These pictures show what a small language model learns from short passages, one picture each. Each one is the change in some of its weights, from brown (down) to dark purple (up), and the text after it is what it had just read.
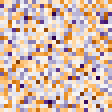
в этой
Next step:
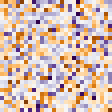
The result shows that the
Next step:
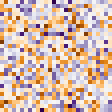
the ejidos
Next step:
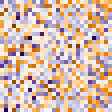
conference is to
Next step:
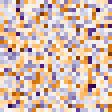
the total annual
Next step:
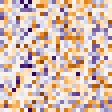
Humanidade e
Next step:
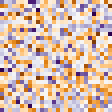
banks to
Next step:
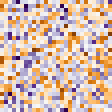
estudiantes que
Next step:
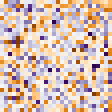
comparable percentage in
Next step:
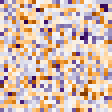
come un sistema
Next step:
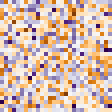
Quyida bu
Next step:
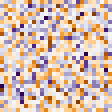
one of such agada
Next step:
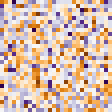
such systems as their standard
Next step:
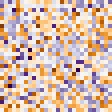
to the natural
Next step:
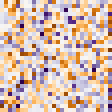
cerquinha na
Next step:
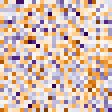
dass sie sich
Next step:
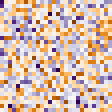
collaborative control and
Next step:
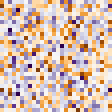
and leakage of
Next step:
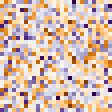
que evidencia que
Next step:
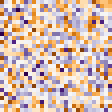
odobi deb
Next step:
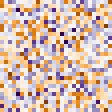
Researchers Foreword
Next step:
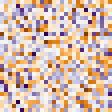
stray too
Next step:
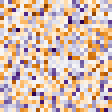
illustrates the
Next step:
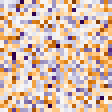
ular orasida
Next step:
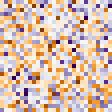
para as antigas
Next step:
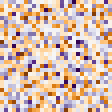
a Panacea
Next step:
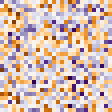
dobraram nas
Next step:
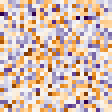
the Elexis
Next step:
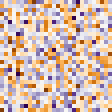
After the linear
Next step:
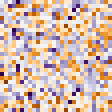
motivated to learn
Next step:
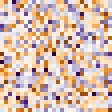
process was followed for
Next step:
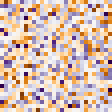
при сумме
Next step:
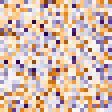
acquérir et
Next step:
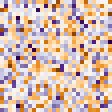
registra una
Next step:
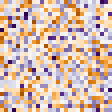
Nodes. This
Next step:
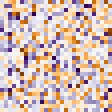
Europe Programme under
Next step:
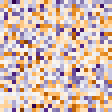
of energy facilities
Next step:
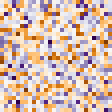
not only standard elements
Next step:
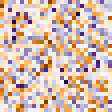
that the points are
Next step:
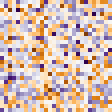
de longue date
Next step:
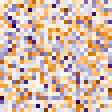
gland of blood
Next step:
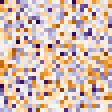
período de
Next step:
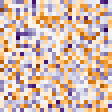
Mas também era
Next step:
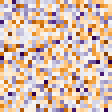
processes, have been
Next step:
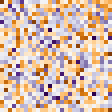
groups was not significantly
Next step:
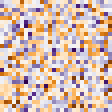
this initiative: -
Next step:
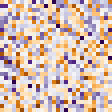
purpose of open
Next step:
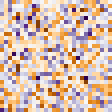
al Curții
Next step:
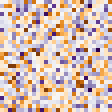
saliente quando
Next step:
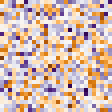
19) and on the
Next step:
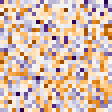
selection algorithm is
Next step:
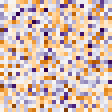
uso... Se
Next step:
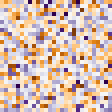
les adeptes
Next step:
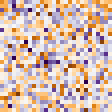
and others which
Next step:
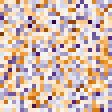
overall literacy
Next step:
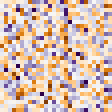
a valuable
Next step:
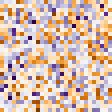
and puts their
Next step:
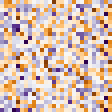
cancer is a one
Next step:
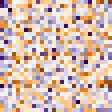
raqamli ta'lim
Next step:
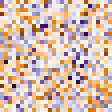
um arranjo
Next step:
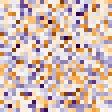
with the grammar
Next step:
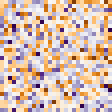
foydalanilishi mumkin.
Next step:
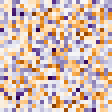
quality of students'
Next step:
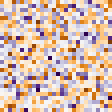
á netinu
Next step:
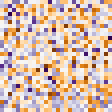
income received from
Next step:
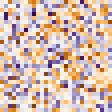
spiritual and
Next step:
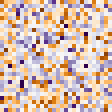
ventajas que
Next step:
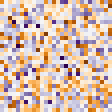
I fully
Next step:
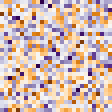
relationship between class size and
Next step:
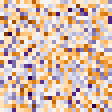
gathered. This
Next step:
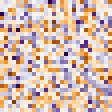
adecuado son
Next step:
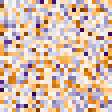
altering the
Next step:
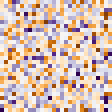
growth factor,
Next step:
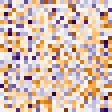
wurde deshalb
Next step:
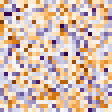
delivering the
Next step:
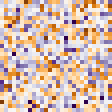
de discuții
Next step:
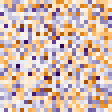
частности, в
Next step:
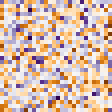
mechanisms have been
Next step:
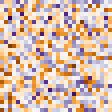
va maktab
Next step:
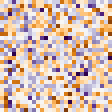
early (6th
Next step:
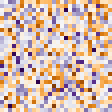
the importance of
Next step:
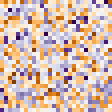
de Tupi,
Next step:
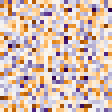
this species bears
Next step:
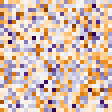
2). In the
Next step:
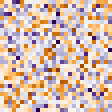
administración y
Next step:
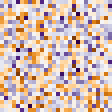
to enable the
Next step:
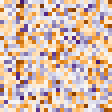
The key features of
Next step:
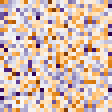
AREA OF THE
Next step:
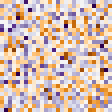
3) Crear
